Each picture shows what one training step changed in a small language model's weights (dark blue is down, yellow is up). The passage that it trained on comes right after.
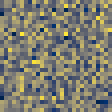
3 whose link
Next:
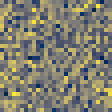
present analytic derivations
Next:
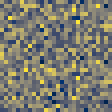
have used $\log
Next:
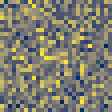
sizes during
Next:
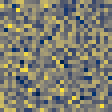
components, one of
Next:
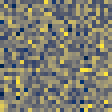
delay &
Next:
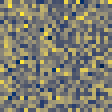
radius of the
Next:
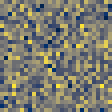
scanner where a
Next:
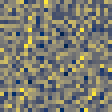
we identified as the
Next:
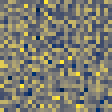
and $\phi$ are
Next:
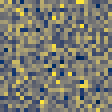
the Durham
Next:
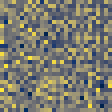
Institute of
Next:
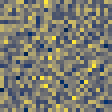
we are only considering
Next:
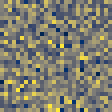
the current series
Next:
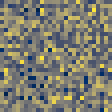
well as magnetic response
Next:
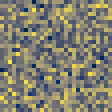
more complicated,
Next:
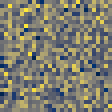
agents whom they
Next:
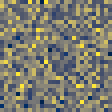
Finally, the
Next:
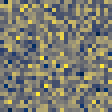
a Dirac
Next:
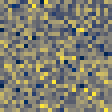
MCMC using
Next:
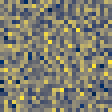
more recent values
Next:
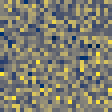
the transmission error
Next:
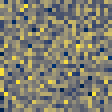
an additional contribution
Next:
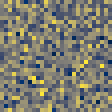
the metric, while
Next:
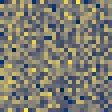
reduced by the
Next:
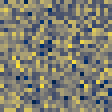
complex quantities defined
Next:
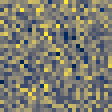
bars, the
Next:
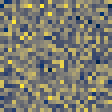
author thanks
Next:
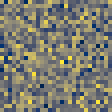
original APW
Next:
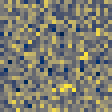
the ASCA
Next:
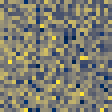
of all, observations
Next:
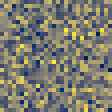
from India and
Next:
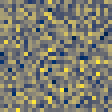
to the original
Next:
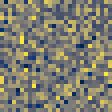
yield can be
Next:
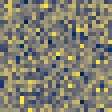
corrected using Independent
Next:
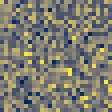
solution at low temperature,
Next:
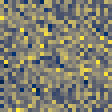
tasks. The
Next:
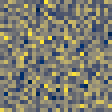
and Magnetic
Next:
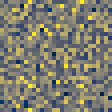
SiS, and
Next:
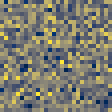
several limitations
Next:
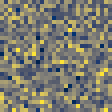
$\theta$ and
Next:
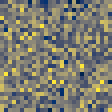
around the circle
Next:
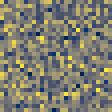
quantities tend
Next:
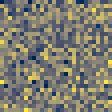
from low-ionization
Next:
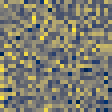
networks of some
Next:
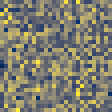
calculations reveal
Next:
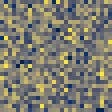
driving field
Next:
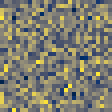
the $b$
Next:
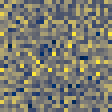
from the collection
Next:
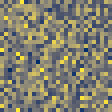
knowledge about
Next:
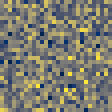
the AM).
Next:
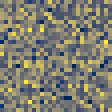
to highlight the
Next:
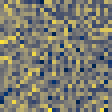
act locally on
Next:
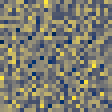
we have calculated mass
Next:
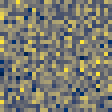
denotes the space of
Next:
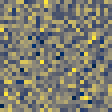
weak value by using
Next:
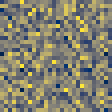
signs, see
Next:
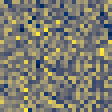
and median
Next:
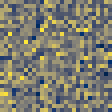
for instance in
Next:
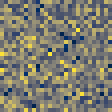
as ion fluence
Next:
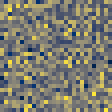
higher topology lead us
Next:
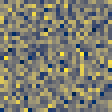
least to the
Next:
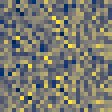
\newblock Phys.
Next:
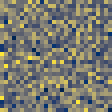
Institute for
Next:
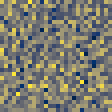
We have studied
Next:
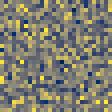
black hole with
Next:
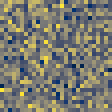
is a superposition
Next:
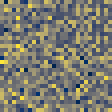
method, in which the
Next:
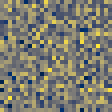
the boundary. We
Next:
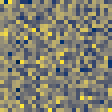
scale are indeed
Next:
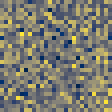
to bridge the
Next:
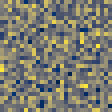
the results of the
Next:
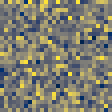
capacity to
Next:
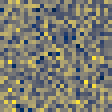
each round, the
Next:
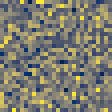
$x$ at
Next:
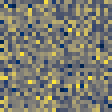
dashed line
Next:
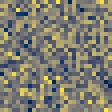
fields localised on
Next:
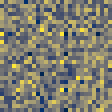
of truncation
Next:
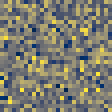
the bulk
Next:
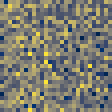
simplified the
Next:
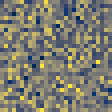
appendix, we
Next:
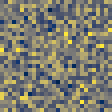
that, at least
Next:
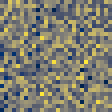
each parameter and their
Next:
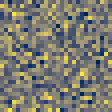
spin chains with
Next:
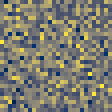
types A and
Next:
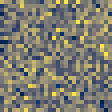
executor can
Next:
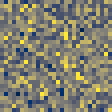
a significant result, and
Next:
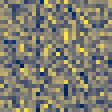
format, allowing
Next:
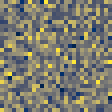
One MCS
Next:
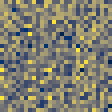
mass matrix of the
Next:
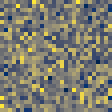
amount of
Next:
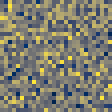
bounds of $\eta
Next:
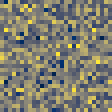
around 5 and 6
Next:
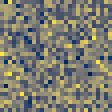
approximate condition for
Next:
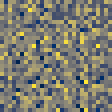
. Therefore
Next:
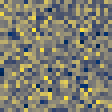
constraints on the mass
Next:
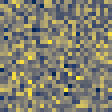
input with shape
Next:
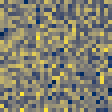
of fermions
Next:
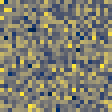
region to obtain a
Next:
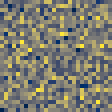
the $i$th
